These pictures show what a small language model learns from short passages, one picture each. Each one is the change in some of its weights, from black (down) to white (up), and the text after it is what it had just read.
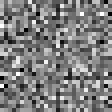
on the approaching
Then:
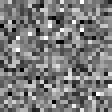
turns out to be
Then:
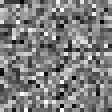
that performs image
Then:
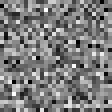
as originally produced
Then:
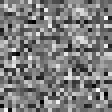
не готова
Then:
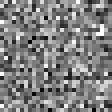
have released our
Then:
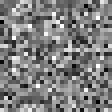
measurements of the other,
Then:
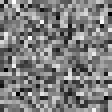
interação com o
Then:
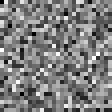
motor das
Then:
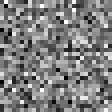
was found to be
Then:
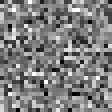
не только
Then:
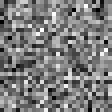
rol, dat,
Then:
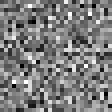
в яких
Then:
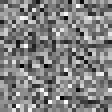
Balzak bu
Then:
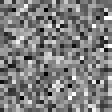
breakdown of
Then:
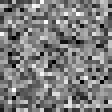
sollte immer
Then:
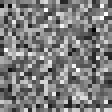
work employ two-
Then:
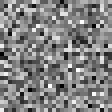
do aluno
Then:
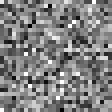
two model parameters to zero
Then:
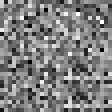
en éducation
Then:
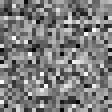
the system is effective,
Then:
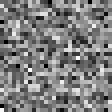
extremely sensitive
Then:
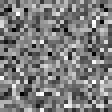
a star formation history
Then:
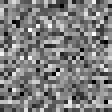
canting angle from
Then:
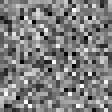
Face o referido
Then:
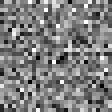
potential model remains
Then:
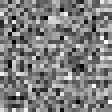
and one qubit one
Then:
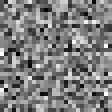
de cada centro
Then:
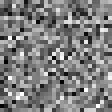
the other hand, in
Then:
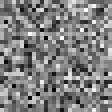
in a representation where
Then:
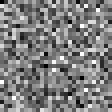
os alunos e sua
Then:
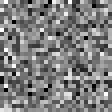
entrepris avec
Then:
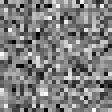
(for any type
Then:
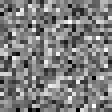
numbers of groups
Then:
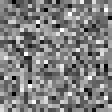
an initial $\beta =
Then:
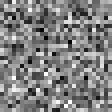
также Л.
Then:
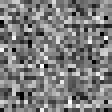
to sustainable
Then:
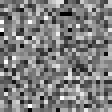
sua locomoção
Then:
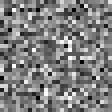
action''. This
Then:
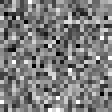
что самой
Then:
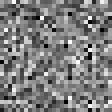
co może
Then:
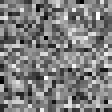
in its table,
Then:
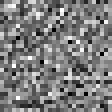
No entanto,
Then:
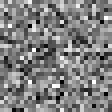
this by not allowing
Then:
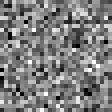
number of full nodes
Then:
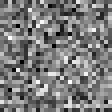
is impossible
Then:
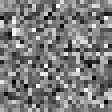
of developing the
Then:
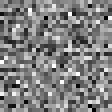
our solution decreases more
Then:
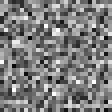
reminiscent of
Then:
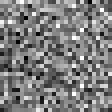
the Ĝ
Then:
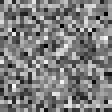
realistic coverage
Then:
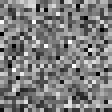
motivational and
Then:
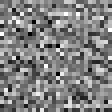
komt overeen
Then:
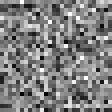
Raad van
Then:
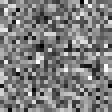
чистка с
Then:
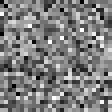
the underlying perturbed
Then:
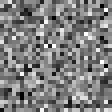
to be zero.
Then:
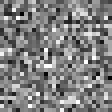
with different value of
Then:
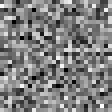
MPL aus der
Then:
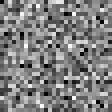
Pada periode
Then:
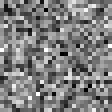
in the works of
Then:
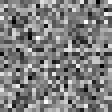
de ce présent
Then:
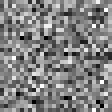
Planta do
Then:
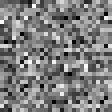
intensity maps in
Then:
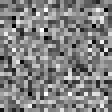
resultado de
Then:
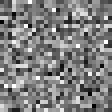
error of less than
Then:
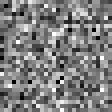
that correspond to consistent,
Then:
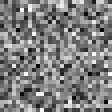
a clearly
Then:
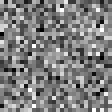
explaining how the
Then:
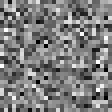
поколения и
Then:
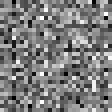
performance evaluation results on
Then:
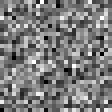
muammolar bilan
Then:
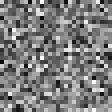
para a construção
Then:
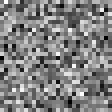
$M$, not the
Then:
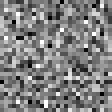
de la atención
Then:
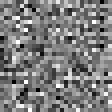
disto, a
